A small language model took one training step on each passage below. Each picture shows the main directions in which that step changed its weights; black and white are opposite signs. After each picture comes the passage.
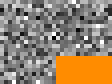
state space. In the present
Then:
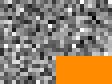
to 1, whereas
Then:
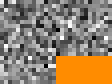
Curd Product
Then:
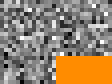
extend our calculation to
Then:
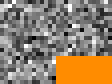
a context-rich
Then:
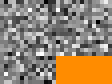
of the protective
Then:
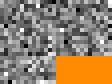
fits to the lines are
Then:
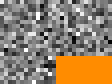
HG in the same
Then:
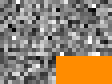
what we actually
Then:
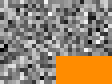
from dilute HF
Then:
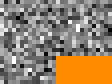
be absorbed into
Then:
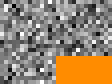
or weight, the
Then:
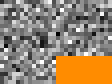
their parent stars.
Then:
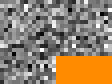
being examined. The
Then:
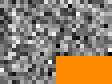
an explanation as to
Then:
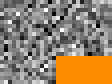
of oil rather
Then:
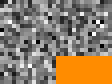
matched in our
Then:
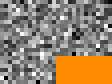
end, the order of the
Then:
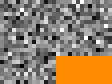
to note that we used
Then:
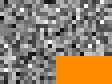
saturation of all
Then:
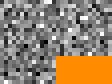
the two models are quite
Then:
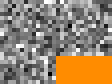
of a mode, for
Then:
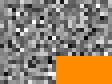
records, the
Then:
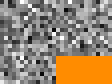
motion and increase of
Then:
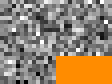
of a fracture of
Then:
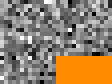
with mechanisms to
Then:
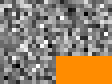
the formation of special
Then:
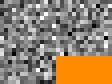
MIMO systems with the
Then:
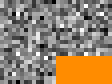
in better ways
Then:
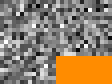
in Figure 1. In
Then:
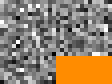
then proceeded to
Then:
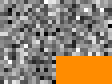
of data from a specific
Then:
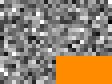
& Ronquist,
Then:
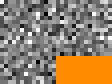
The Hamiltonian
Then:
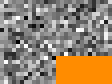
with presumably lower
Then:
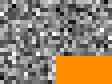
contact. This can result
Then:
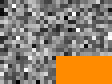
your child?
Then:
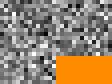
in patients after
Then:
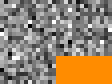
higher cumulative
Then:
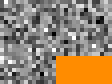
is an urgent
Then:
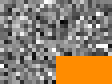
of the average potential energy per
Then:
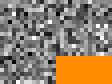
really set up,
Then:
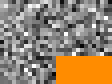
using a 4-point
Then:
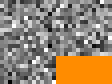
components corresponding to the observed
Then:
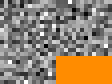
In application, we will
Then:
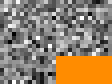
key distributed between
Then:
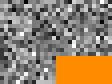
by an exponential
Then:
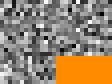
the bounds include the
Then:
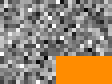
Central Bureau
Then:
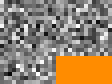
algorithm intended for
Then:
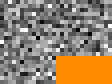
however there presents a
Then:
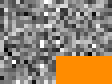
the surface area of the
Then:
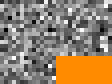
SRCC &
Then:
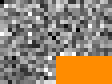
. We then give a
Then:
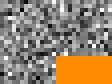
to address the most
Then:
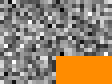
coefficient, and
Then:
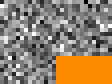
detection tasks:
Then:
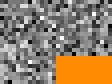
GPP? 2 VS
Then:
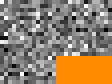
RQ5. How
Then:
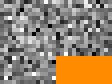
to any treatment as
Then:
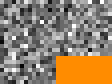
types of culture
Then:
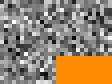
distributions for the
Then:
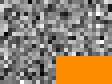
the most immediate
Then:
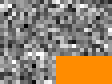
around 330 K at
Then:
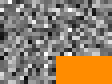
functions fluctuating
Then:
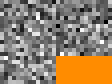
3. Changes in
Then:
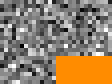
graph refer to the
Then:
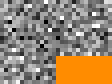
by a square with
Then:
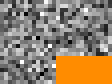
the spins with the
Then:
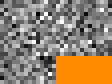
Monte Carlo
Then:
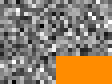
an example let us perform
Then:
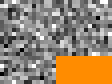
these devices.
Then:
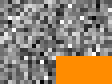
for both heavy
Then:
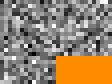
since it is rather
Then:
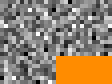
Thus our pitch
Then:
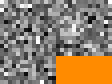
as a green manure
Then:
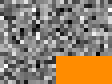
Kell02}. These
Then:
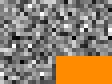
using 10 observations: the
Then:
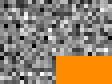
``` This first fight
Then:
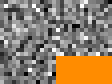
progesterone, a
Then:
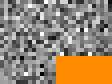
on smaller scales where
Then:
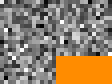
the usual LK form
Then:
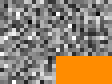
may sue or be
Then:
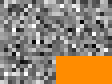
control in its load frequency
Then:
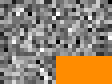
abilities) -
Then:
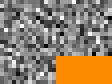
energy harvesting
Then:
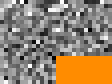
a minimal impact
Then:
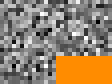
the Hybrid
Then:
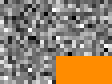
are adjusted for
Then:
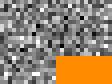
and treatment, proper
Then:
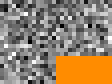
section, any carrier
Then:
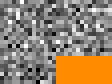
reality that they had
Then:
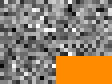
with more advantages
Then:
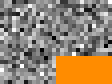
and Self Concept of
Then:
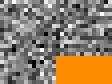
optical detection systems.
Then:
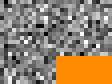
is also apparent as
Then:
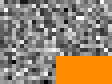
experiments on humans
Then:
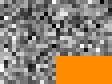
National University,\\
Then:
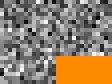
works well for us,
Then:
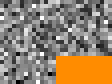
B filter are absent
